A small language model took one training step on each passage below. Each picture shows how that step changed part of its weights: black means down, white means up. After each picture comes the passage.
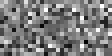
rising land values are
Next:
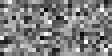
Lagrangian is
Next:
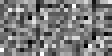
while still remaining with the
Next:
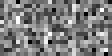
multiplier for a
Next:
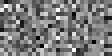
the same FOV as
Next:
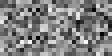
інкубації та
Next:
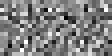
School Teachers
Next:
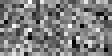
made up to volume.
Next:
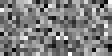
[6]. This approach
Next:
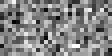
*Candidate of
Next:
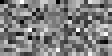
small radial perturbations.
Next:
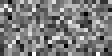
both detectors at rest
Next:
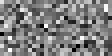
Prof. Dmitry
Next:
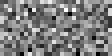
correlations both in the
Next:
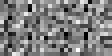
issues. Also, social
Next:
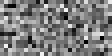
both male and
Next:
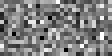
to only hospital and
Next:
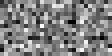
recently characterized *C.
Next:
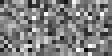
too low fields is the
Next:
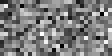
local natural stone
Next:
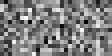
sem levar em
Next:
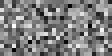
holds a mining
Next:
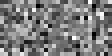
factors with the correct
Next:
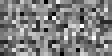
2 emphasizes on the
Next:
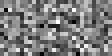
read and approved the
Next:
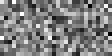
Transmitter section The
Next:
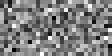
ethical approval This
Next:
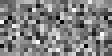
resources and leverage to
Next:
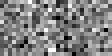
терпение и
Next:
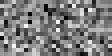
drugs act to some
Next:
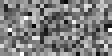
in turn allows the
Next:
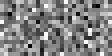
specialized testing and
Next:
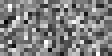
should include laws that
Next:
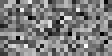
pelos resultados
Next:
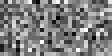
output was 2.7
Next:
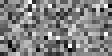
education. 18. In
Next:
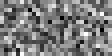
findings revealed that they used
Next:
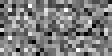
is also understood
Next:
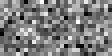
dans une démarche
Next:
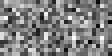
and confirmation of
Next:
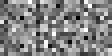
computationally challenging.
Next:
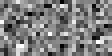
the aspects described here still
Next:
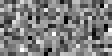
that support the findings of
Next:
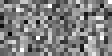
on complications including
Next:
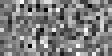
stars with no parameter
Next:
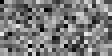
wheelchair users
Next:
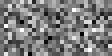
submitted simultaneously to
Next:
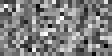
the experimental geometries for
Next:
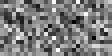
cases the derived values of
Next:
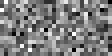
& Carrasco,
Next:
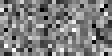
trap keep their magnetic
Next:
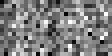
energy can be converted
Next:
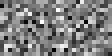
question $q$ \\
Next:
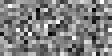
interpretation that the black hole
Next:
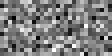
yuzaga kelgan
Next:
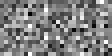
contribution is insufficient
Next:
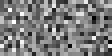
student scans their
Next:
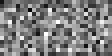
and livestock
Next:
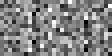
– дозувати
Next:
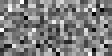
interpolated in
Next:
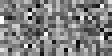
development time and running
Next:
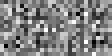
this analogy, the
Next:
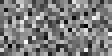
draws from: -
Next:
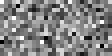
N19. The stellar
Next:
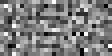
this could lead to
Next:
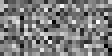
a model in a single
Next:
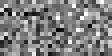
of low solvent
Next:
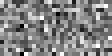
NamDPI –
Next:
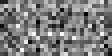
learning in science must
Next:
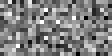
or, for the end
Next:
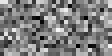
The pathogenesis
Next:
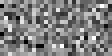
Cranfield Institute of
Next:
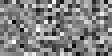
is the "no
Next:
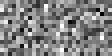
and VR designed and
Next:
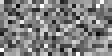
position. In contrast to
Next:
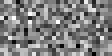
failed in the test
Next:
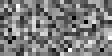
for different candidates are
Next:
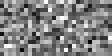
If $\beta$ is
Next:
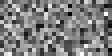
may be unified in
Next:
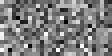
station and other nodes
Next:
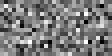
the presence of higher order
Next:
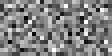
were already calculated}
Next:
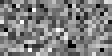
researchers, such as
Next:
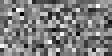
an unusual
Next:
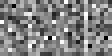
York, NY,
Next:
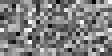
of regular medication.
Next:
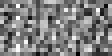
but also in the trend
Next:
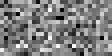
мы только
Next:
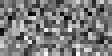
points are essential since they
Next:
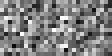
and $\alpha$
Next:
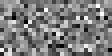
un cantone,
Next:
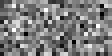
le rôle crucial
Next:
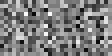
experimental values exposes the
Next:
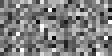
cada grupo ou
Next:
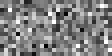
Practical actions:
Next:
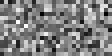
Derivations of
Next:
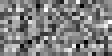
and recommended for use
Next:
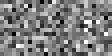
to lead the country to
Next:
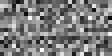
a 'state of the
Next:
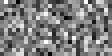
impacts of the
